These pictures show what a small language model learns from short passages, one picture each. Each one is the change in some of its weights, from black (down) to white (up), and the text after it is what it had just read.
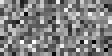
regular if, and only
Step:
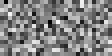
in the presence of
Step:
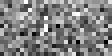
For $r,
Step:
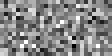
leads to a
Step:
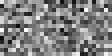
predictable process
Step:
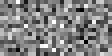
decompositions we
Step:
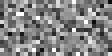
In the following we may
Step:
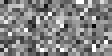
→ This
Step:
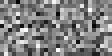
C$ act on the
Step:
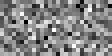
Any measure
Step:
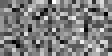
BDG inequality,
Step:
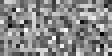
finite-dimensional with the
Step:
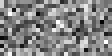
is based on a
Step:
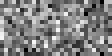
a category presentation
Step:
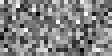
and for further
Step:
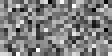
durations of the
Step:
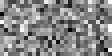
\subset LM $$
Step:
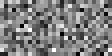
critical value for
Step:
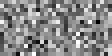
the operator $F$
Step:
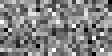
the usual
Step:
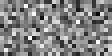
of matrices so
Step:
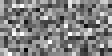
results are shown at
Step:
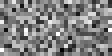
in the above equation,
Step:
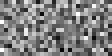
in the scaling
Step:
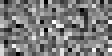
partielles de
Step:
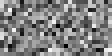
associative algebras in
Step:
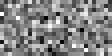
a key
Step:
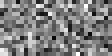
is not injective.
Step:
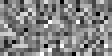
of $f$
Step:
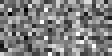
Sciences, The
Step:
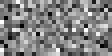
positive integer.
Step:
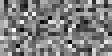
part of an object
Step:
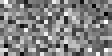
invoke Lemma
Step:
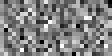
of $u$
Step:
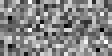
linear space or a
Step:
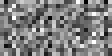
used to prove Corollary
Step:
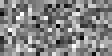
In that case the complex
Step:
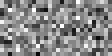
\noindent Since the
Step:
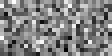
that the class group
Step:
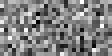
over $m$ and
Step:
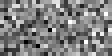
on our assumption,
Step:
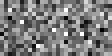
space of symmetric
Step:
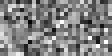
designated loss
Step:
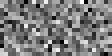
These correspond,
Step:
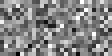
$f$ using only
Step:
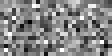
derive the following
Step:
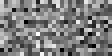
difference sets, and
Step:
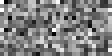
Lie group structure to
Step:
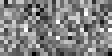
and \textit{Theorem
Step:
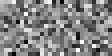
of singular points of its
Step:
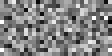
in the nonlinear problem
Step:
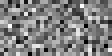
\prime} \cong
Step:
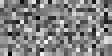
particular, this set has
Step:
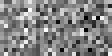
$V'$ is obtained
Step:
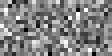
when $ \K =
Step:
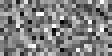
Q. Yu,
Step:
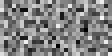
time step could
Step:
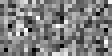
This value was obtained by
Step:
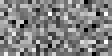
that shows that not all
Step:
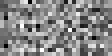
Now see the
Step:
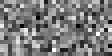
Later, used
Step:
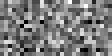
arithmetical functions
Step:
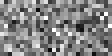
we assume that $L
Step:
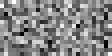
that the natural map
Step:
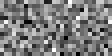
at every iteration
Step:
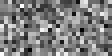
convergence histories
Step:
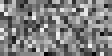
a group homomorphism
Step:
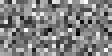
graded Lie algebra
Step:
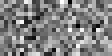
each damping
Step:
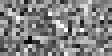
is applied
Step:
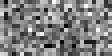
linear superposition.
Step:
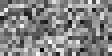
determines a
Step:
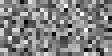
category $\LMod
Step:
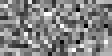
(Here the
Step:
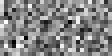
it should be
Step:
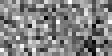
the origin.
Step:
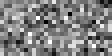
J}$ and the property
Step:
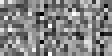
similarly with the other
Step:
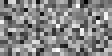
in the discussion
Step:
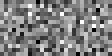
and {\it j}.
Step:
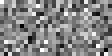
only slightly
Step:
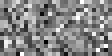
$S$ has one
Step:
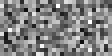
graphs, then the
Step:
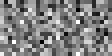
of a complex number
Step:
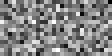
in the expansion
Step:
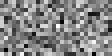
in finite time.
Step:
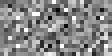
$$ Since $\lambda$
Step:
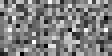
need to check
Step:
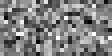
expectations. In
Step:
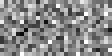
and its reflection
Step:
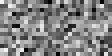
giving a clear
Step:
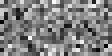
uniform convergence rates of
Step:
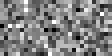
with entries
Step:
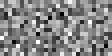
that the above theorem is
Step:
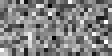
is not suitable
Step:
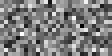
proof theory. In
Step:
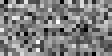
in virtue
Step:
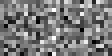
newly introduced
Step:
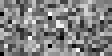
is a ring of
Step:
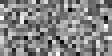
partial order, so
